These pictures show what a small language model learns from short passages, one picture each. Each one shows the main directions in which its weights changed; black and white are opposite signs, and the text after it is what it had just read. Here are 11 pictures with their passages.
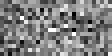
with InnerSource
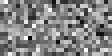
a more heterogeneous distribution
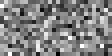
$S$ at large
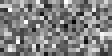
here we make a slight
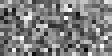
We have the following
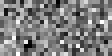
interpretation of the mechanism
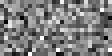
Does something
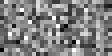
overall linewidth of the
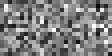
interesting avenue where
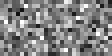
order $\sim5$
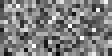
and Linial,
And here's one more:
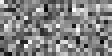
powerful tool for the
